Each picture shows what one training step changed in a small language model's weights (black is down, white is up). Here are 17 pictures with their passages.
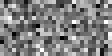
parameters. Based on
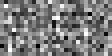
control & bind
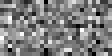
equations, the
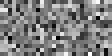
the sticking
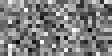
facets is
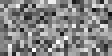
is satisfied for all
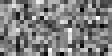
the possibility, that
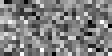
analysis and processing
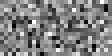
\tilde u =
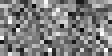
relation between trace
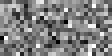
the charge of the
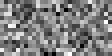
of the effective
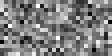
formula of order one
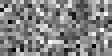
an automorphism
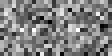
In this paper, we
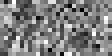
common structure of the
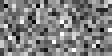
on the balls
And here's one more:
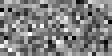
consideration applies
